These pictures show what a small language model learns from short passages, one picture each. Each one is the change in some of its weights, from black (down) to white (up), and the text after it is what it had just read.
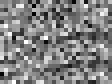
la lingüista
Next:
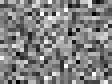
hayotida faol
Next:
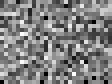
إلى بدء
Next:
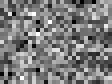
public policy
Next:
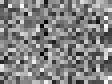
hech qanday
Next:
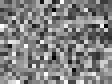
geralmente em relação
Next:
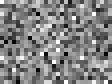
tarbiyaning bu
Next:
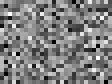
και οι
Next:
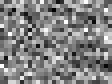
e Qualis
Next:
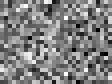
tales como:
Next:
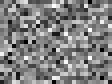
tipos de
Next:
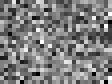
conditions for the
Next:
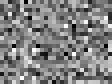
for Competitive
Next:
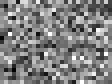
foram analisados
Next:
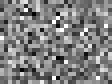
adabiyot ancha
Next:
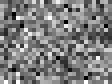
it was determined
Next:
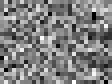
texnologiyalari bilan
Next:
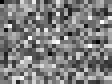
para outra B
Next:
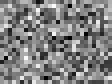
de activ de
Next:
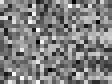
направлении и
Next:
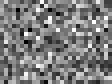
le site
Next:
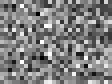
nafaqat oliy
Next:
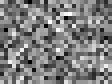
We can
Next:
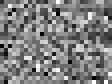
oldu. Son
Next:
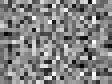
ва агарда
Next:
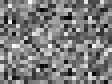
va erkak
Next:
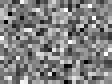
o líquido
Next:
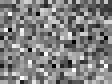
yangi yondashuvlarini
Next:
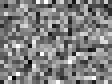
الرغبة في
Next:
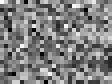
Editorial staff
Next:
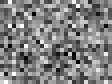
les nouveaux
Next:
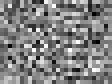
qui indique
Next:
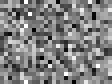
лв. за
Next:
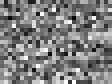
qualité de leur communication
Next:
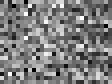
yoki to'liq
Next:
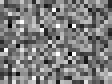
связана с
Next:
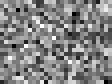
mais. E o
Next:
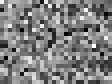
agrado o
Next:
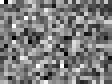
um contexto de
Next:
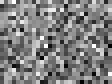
são utilizados por
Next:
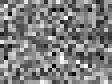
pensión del
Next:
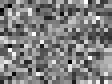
execução de
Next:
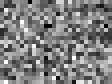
al aprendizaje del
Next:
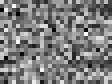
capacités sont
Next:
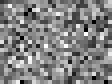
learn from
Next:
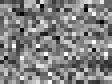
as crianças
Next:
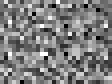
dát a
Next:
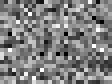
criando bases
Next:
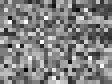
consideramos que a
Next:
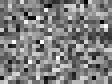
compreender toda a
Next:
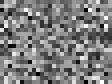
research methods.
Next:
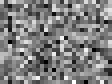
друзів та
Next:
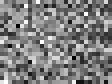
consideraciones se
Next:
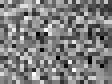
que não a
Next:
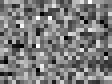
primer acto,
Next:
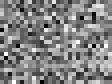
au 9 décembre
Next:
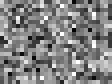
когда у
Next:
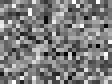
des questions
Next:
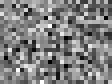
va olimlar
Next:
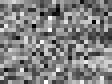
mumkinki, ushbu
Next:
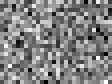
va ichki mazmuni
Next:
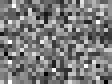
werden. Dies
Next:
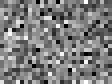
som bygger
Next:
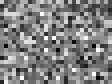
etadi. Bugungi
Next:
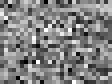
y registro de
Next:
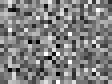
biz keltirgan
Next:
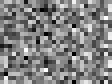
учёных из
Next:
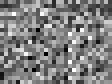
real. Este hecho
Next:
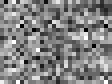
brasileira de
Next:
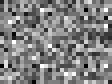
bilan tanishishi
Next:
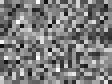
usaha untuk
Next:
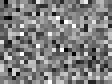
энг кўп
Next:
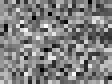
de nossa
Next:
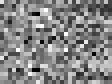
os instrumentos,
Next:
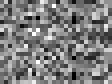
se poate
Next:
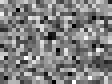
Ben o
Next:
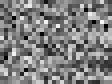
a Terapia
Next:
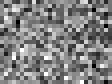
referentes ao processo
